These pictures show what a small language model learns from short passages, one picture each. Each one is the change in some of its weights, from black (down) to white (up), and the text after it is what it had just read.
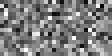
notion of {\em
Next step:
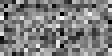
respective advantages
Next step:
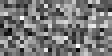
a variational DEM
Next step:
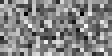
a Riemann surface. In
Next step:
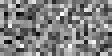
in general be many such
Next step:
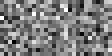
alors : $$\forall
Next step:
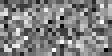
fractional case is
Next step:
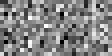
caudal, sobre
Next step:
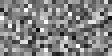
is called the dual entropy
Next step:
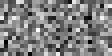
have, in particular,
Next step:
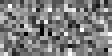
For every $\lambda
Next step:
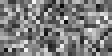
system of financial
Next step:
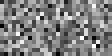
penelitian ini,
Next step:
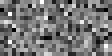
en esta tesis
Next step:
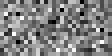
for which two different approaches
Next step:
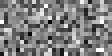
forms. We refer to
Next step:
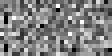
graph $G$ with
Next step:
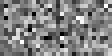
de seda con
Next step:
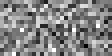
not suffer from
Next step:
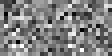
spins, which have
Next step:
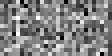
as joint probability measures
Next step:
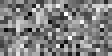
small} we will consider
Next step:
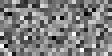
track the open pairs
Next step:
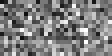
conocimiento de
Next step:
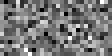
ва генетик
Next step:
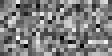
of effective work in
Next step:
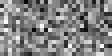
3D hayot uch
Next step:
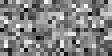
1,$ then the following
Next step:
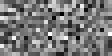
kelish muayyan
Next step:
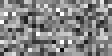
\text{ for }
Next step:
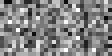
the fixed choice of the
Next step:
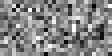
obtained from ours by
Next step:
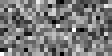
this context we note:
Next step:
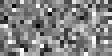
of the art),
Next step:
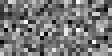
sua eficácia
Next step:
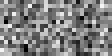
\circ R $ satisfy
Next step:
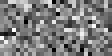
на певному
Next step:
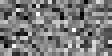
the exterior of
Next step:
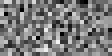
examples. It was generated
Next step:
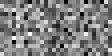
beradi; energiya
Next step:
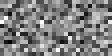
of the stabilizer
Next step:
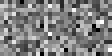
\}$. Note that
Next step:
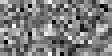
Amir b.
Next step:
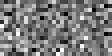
иш олиб
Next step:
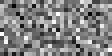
{\rm converges\
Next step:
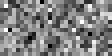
the (essential)
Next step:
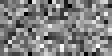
de vedere,
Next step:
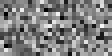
assim, o estudo
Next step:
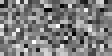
parecem em
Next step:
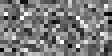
der PMT
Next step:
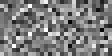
частного сектора
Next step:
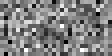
equipped with the norm $$
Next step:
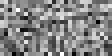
t\in A,
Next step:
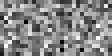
cele mai
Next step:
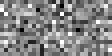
\max \left\{
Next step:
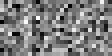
stratégie ou
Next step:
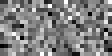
Para esta técnica
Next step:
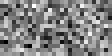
odeia por
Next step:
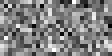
we may assume that
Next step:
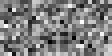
*Mein grosser
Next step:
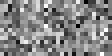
e água,
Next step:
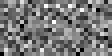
federal e
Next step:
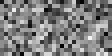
actividades del sector son
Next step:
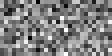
roots of vector fields on
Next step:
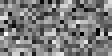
_{\theta -\lambda
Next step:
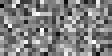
and new research in
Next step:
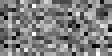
del bosque en
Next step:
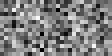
por meio de modelos
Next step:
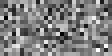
as consecutive
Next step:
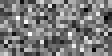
(DSc), professor
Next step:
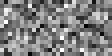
to saying that the
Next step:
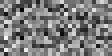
confirming affine
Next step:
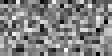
defining form $\alpha$
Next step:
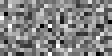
E $ be an elliptic
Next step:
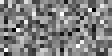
has strong connections with
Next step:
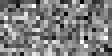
denote a vector space over
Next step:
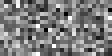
клеток при
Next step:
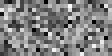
в растворе
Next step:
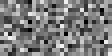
« Le Robert
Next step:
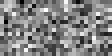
vector $x =
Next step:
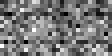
بودن در
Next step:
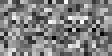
over a rotationally
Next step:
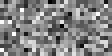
the author assumes the
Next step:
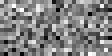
menciona a
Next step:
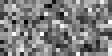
le langage
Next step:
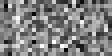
using the product of completely
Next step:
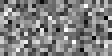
and proved that the exponent
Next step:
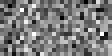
exemplos de
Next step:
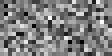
is usually not
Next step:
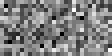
of normal subgroups of
